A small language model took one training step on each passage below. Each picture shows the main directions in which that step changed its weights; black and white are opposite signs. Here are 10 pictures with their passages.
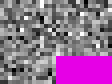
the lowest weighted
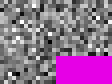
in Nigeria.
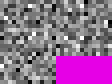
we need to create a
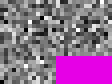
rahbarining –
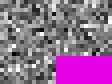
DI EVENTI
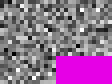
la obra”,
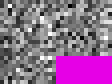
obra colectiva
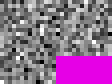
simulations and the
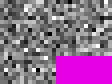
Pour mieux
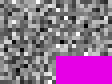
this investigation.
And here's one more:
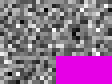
diversity. The main
